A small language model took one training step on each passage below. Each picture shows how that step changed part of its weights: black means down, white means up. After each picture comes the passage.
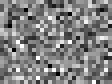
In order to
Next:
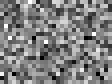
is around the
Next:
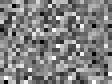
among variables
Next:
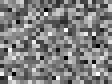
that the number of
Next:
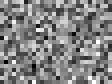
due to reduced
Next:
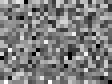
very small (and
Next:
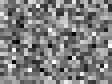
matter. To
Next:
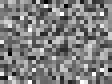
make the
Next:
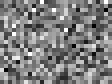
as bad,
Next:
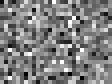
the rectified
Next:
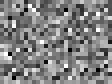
systems, a
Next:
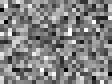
frequencies are
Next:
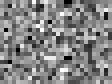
IM hot
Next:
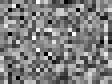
hard to
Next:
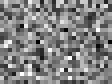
well. This is
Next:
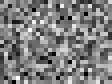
is offset
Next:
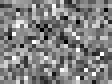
chosen to
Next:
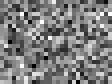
might be
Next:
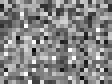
of $\Delta$
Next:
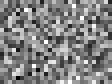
but otherwise
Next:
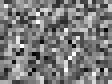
zone can lead
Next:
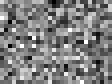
RL based on
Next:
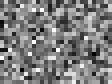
and the upper
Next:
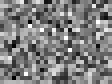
this field to a
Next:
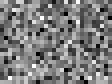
complex associated with
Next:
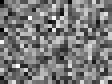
in the generalized
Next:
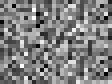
of tens of
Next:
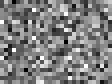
nuc}. Here
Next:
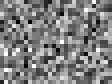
the analysis, the
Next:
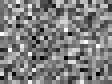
have obtained the
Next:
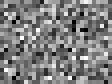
contains a
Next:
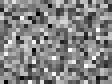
The $\Delta$
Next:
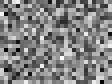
as a function of
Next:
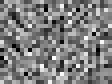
the induced
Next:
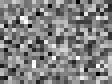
The second line with
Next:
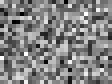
of narrow
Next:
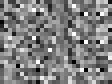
and process are
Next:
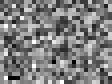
a nucleon
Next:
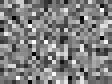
the experimental values
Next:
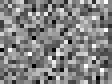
use the same
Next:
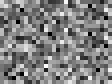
which shows a
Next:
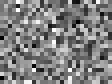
lines in the
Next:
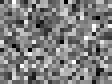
the center
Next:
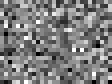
to equal
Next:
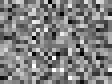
experiments with
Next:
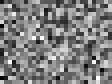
and the Oort
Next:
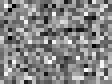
wide range of
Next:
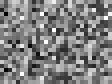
$M$ is
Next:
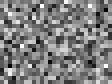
The Weiss
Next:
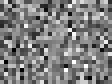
of different spins
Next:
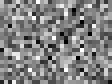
explain the
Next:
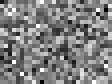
continuum photon
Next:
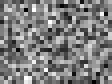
orbit and strong
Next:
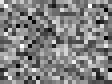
It can be
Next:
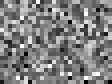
This spike
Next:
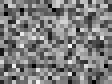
and assuming
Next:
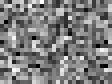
localization parameters are
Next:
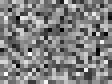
the flux power spectrum
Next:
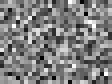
evident from
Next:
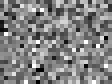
and edges
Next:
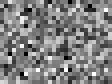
We present a
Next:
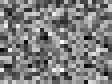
a more efficient
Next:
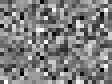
choose a
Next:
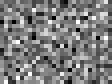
install and
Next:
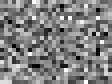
the content are
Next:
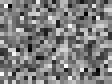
all cases, we
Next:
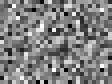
respect to the
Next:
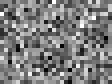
in detail an
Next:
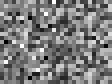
$j$ is
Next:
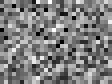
produced by such
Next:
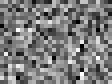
can be worked
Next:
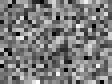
depends on the
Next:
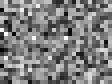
coefficient of
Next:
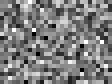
is proposed based
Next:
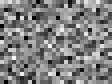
using Eqs.
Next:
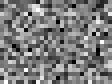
the would-be
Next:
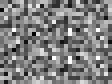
spectrum results in an
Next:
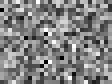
near a critical
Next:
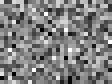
but also the
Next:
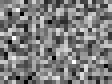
first two terms
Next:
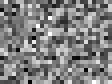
on effect size.
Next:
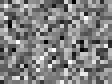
interior structure
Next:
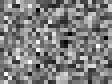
are taken to
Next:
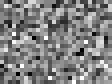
integrand is
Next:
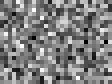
with order one.
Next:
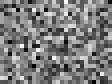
put into the
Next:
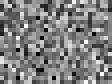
of each graph
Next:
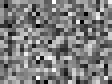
equal to zero
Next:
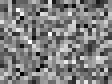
needed.} We
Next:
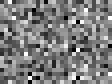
of primary
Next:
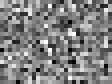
cluster. It is
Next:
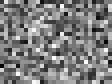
partly on a
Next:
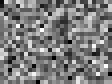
for various
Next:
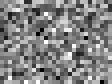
given by the
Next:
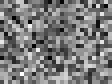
the signal
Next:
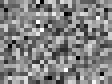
related to the
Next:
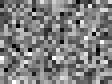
the solar
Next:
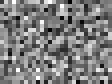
contribution to the
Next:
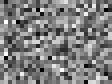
a hamiltonian
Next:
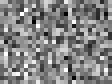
to minimum
